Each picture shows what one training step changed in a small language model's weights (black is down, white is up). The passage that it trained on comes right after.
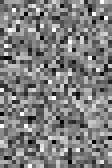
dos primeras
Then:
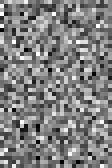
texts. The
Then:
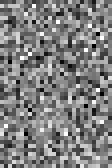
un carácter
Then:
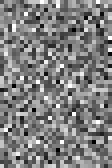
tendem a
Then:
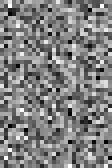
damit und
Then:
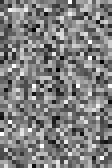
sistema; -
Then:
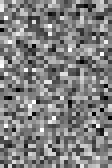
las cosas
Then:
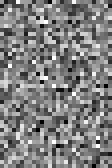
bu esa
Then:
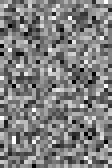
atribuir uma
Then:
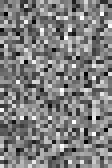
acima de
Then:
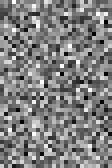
complexidade de
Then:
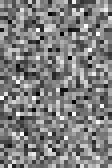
motivado y
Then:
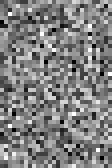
temática del
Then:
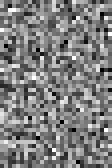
DE DATOS
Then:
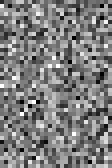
que con la
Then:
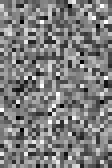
в годы
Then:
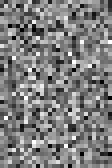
по уходу
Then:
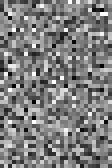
i -го
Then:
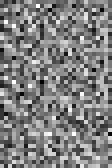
castigo de
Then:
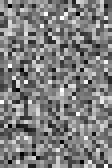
va interaktiv
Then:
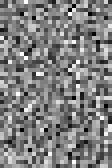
es plantegen
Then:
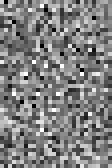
het kantoor
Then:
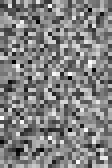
of management
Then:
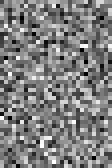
relaciones que
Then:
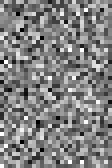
captura o
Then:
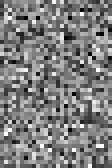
da se je
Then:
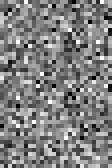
the Ninth
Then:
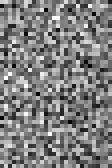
use of
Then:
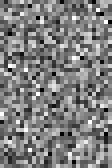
especial para
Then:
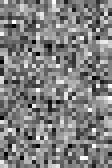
které by
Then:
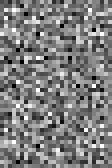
O_1 bilan
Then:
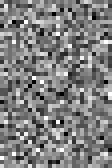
только на
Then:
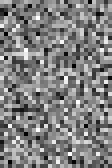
behov for
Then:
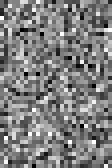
ve liderlik
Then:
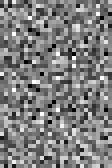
zona para
